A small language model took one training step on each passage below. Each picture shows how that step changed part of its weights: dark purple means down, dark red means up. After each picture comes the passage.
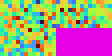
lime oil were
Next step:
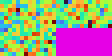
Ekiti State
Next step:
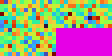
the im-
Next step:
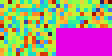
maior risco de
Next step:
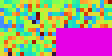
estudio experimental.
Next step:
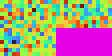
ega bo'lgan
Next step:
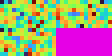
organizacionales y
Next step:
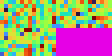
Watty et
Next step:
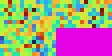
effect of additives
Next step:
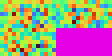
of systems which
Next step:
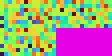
is a significant
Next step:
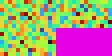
Then Eq.
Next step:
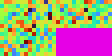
Representação da
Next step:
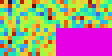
Baikal State
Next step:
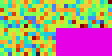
at understanding the
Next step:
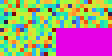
the sector, developing
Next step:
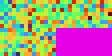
: Supervision
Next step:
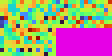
ulang agar
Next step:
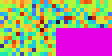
and adhering
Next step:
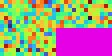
de la IA
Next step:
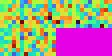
one must address family
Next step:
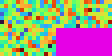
la dimension
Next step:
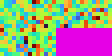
Gugatan ini
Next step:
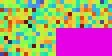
для мирового
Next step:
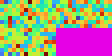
ligands molecules
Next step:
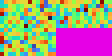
uma combinação
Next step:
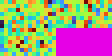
baru tentang
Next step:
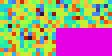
μm) is
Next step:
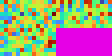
adresare în
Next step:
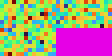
they were going
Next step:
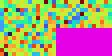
Inson – hayot
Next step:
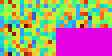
research data management
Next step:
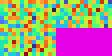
new control logic
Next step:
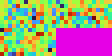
un punto de
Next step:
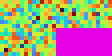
active mother in
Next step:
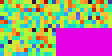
FFT with
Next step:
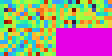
Nagari dalam
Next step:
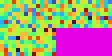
из мира.
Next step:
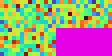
pool from the
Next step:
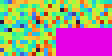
to August
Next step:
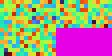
are defined; the
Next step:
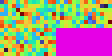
de becker
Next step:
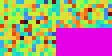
from her dinner
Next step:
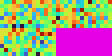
or integrated to
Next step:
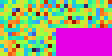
acid chains are
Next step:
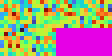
and application performance
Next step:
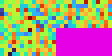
symptoms of
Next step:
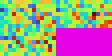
the first year.
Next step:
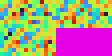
for early detection of
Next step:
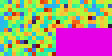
and prospective
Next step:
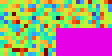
the integration of various
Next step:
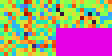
Comparison of
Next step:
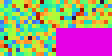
duta merek
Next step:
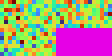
light them on
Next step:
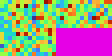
use the term
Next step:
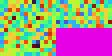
baholash. Shuning
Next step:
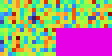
a structured questionnaire
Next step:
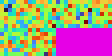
natural toxins
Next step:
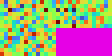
and Spearman
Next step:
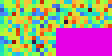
of the city
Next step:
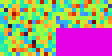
overall health condition.
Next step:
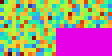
which women are
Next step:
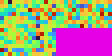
voltage can have
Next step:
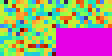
o'ziga xos
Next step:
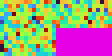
the postoperative
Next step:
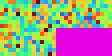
a respeito
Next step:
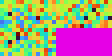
vem assim a
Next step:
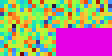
where manufacturing
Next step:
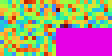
manifestation is either
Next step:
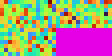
relatively smaller
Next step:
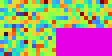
Binary or
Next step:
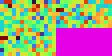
interno e
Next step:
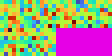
is followed by a
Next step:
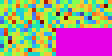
a particular generator
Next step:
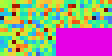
to the variable characteristics
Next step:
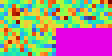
higher average exam score
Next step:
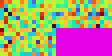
offset from
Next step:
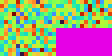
geral. Na
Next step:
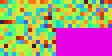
versant ouest
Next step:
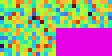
a new class of
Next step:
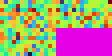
у своїх
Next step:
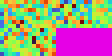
kin and other
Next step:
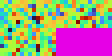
the first run of
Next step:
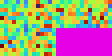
des difficultés pour
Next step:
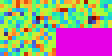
MEES for
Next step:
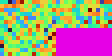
eles precisam
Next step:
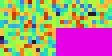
sustainable development of
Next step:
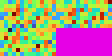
effective and efficient
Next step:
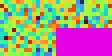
um embrião
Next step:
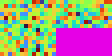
in reaching record
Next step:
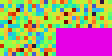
platformalarini yaratish
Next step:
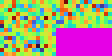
submicron technology
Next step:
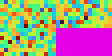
на государственную
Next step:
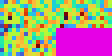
Table II.
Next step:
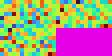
to assess the
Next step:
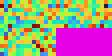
kell persze
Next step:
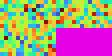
– dudaq
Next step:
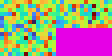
to work.
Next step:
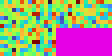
the residuals
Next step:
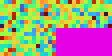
questions was about using
